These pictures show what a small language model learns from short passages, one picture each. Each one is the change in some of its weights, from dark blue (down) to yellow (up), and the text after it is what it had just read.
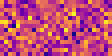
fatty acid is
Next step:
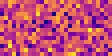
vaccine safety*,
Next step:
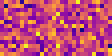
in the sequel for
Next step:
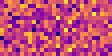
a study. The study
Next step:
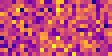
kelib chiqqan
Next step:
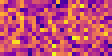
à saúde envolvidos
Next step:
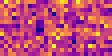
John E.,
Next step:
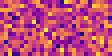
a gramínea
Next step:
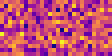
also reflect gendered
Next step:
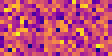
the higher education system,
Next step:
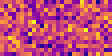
de campo y los
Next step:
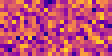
sinfdagi mavjud
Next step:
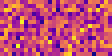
the potential for hidden
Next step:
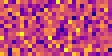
profissional, com
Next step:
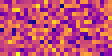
in Nederland.
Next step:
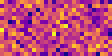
daher kein
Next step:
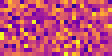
a measure of how
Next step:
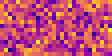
da Universidade Federal de
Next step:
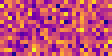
is different with sanering
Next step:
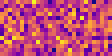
regulations and procedures related
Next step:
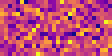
500 \times g for
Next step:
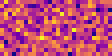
pattern and 1.64
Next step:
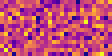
uma e outra
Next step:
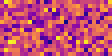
B: Biological
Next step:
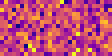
каш этилган,
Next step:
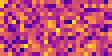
товаров и
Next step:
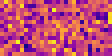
and main graph database
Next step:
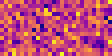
Se trata en
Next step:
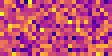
geografiyasi va
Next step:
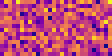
The inclusion of
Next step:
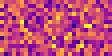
help understand the substance
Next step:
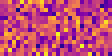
broadest sense of the
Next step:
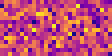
des relations avec son
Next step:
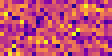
su conjunto⁹.
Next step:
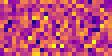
bu tillarni sanab
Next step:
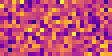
It is imperative
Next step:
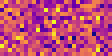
results of the analyses and
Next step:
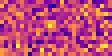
приводят к более
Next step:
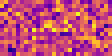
на производственную
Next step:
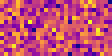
common microsoft
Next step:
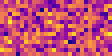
ijtimoiy tarmoqlarda
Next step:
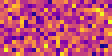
its responsibility to govern
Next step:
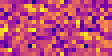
trade system. US
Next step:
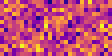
one can be selected
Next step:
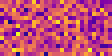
verbetert de
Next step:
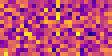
evidence, but also
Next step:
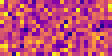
se consideraba la
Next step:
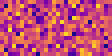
at Kasar
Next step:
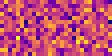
working properly, a
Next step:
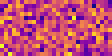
of the presence of this
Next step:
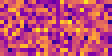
provide little
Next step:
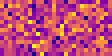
on a finger.
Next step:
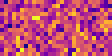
свобод и
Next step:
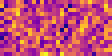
than what it used to
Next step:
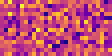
pragmatic strategies to
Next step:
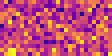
между признанием
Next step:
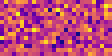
Although AI applications have made
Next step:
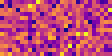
Tyler /
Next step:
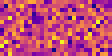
with the differences between
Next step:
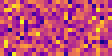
the State Planning
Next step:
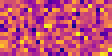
confirms that, compared
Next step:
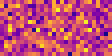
on online information educational
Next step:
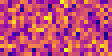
RTF is
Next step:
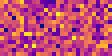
vegetalista 2º
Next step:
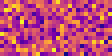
the whiskers
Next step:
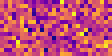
en el país y
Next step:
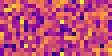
the additional benefit of
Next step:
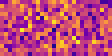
gray circles with
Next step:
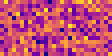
Methoden aus dem
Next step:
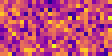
ahamiyat berish
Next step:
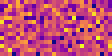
of the analysis are
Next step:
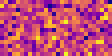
Эти слои
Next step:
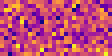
the horizontal
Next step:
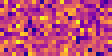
end – Edusat
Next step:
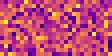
o questionamento da pesquisa
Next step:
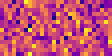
een 'big
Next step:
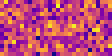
основанием для
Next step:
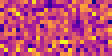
образования, новые
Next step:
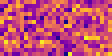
of economic and biological characteristics
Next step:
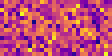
des investisseurs
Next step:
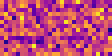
para a inclusiva.
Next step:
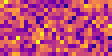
cyber space and social
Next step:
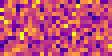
as well as from
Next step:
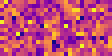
study while limitations are
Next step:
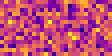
ularning strukturasi
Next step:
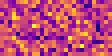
skewness corresponding
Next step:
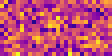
валу с
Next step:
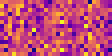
not only within the
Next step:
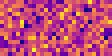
what to do.
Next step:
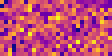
small-sized fish
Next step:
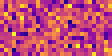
para encontrar los
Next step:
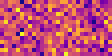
me'yorning ham
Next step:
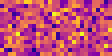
important element in human resources
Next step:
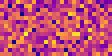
standard, të
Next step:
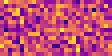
✓ ✓ Definition
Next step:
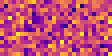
with MCC2,
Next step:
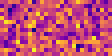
article. About the
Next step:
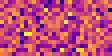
clinical symptoms, and without
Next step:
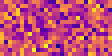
semua zat
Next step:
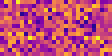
The supervision
